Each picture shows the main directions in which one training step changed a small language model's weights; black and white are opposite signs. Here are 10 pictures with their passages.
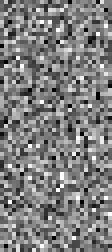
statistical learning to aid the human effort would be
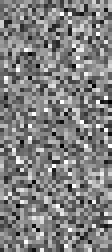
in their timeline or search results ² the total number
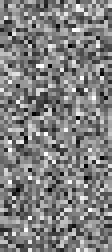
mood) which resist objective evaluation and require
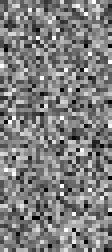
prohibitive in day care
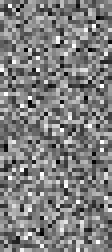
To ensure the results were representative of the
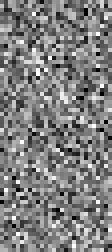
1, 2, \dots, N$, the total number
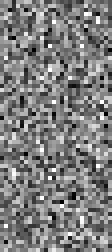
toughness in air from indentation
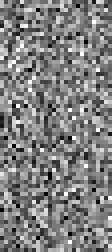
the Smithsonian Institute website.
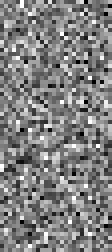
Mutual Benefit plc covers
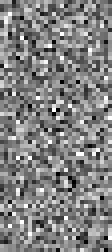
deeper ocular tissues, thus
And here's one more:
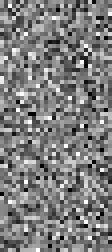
To this end we follow the procedure first devised by
